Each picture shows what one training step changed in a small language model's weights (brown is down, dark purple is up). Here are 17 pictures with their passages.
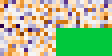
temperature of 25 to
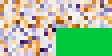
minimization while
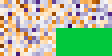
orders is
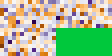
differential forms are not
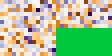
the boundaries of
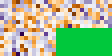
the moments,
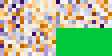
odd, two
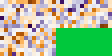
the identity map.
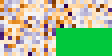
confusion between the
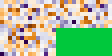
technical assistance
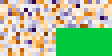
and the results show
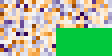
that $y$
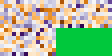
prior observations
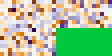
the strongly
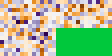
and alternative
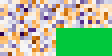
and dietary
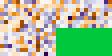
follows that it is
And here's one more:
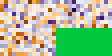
the extension to a
